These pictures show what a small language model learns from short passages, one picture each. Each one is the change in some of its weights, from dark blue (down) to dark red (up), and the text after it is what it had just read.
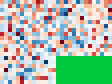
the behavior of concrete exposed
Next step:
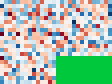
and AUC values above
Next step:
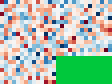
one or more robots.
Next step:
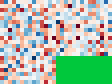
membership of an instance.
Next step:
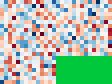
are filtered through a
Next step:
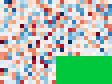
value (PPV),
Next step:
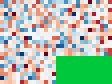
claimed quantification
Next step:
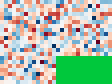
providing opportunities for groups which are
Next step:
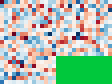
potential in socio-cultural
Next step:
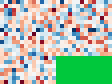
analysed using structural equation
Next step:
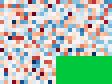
modern equipment where
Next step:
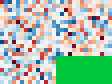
mg/l was of course
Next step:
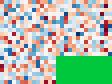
axial locations within the
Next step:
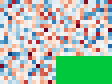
with real power flow performance
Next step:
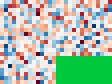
is attributed to the
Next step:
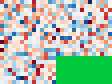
Pradesh state's
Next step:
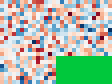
the final version of the
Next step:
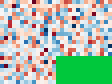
this age, a child may
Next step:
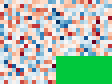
I index is usually between
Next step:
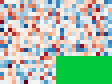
Gopher knows which
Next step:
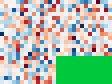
International Relation:
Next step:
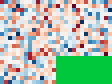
responses into audio output.
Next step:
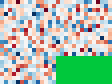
Internist, MD,
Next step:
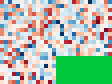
range for carbinol
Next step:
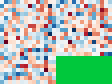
use of statistics in the
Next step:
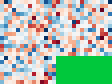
age group of both the
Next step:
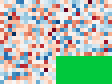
traced residues in
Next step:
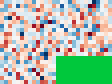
sodium acetate
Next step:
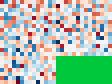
two (blue). The
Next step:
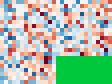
fracture toughness
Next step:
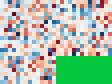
million tokens
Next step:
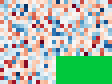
core requirements for a society
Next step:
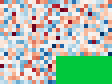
modules. While this study
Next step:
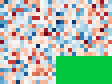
analysis of these data allows to
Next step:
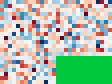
can be derived in Figure
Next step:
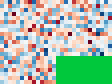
resident). In this
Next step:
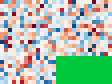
disorders are among the
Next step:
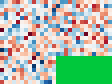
in Darbhanga
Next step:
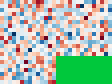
the current status of your
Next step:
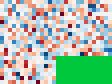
The payment for people
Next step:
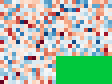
young directors take more
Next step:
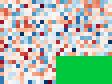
muscular diseases and
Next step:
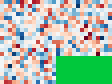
only impact could be a reduce
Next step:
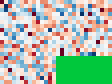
Particularly, if
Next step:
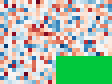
examples in our process to
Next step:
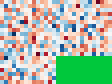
P on heavy
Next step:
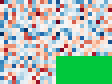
graphs and data sets,
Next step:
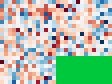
that 1. do not
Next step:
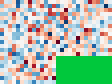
influences between different media,
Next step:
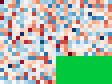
longer distances to
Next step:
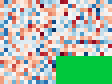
cost. On the other
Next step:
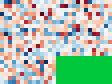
using different indicators.
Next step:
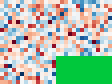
microbiota is
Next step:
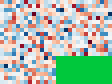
personal and family concerns.
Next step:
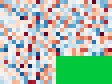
literature on innovation studies that
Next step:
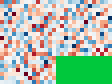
clots, improved cycle
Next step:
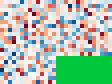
be matched with a
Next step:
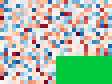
response of genotypes
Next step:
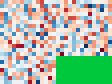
welfare. This model
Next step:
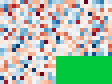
is also mentioned in the
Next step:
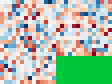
This particle size range is
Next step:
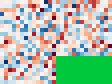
the keto enol
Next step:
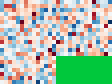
upper bound for the
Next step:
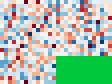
workshops were run
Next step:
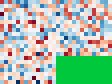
wastewater can be
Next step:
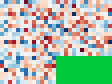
of Materials,
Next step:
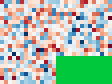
Jarvis, G.
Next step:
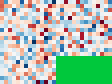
expressive means are relevant to
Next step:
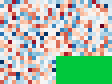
for future action and research.
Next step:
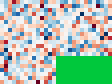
(2020). National population
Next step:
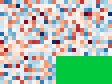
samples and 10000 testing
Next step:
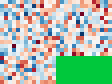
currently underway, potential
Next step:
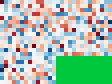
his students (11th
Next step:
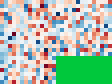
worsening of the
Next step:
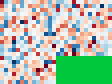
Medical College,
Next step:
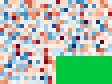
have been detected in human
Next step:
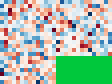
from its ¹³C
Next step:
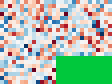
a certain distance, the action
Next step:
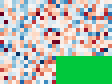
and field notetaking.
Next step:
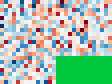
patterns in literature[21].
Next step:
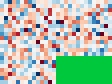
on is that they are
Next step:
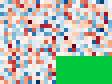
during the blooming
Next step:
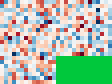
good yield. Following
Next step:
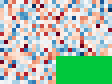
are vital to both global
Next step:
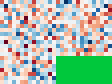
Proline content was maximum
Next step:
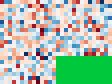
older public schools and private
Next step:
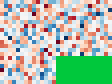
be far less drastic.
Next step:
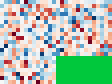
of a unified vision for
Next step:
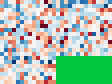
injustice for language
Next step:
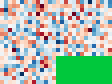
is attractive from the
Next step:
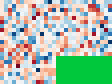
The US and Russia
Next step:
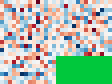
innovative work environment can be
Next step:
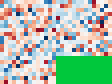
State services to ensure the
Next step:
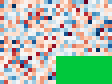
As shown in Table II,
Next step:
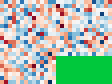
method²⁵. The
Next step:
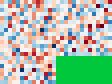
the production of diverse
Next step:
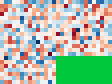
introduced by Vapnik
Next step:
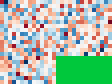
water security to the nation
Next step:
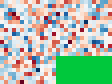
look closer at two
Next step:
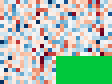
They must comply with
